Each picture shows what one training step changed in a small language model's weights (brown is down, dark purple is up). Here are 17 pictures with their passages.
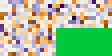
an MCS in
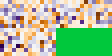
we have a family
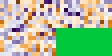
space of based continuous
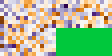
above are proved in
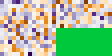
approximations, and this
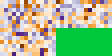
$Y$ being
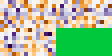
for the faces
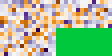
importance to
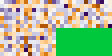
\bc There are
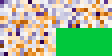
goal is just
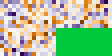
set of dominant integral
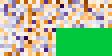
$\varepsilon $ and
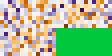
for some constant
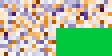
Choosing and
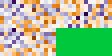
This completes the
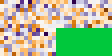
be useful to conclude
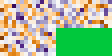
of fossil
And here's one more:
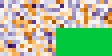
semigroup or the Dirichlet
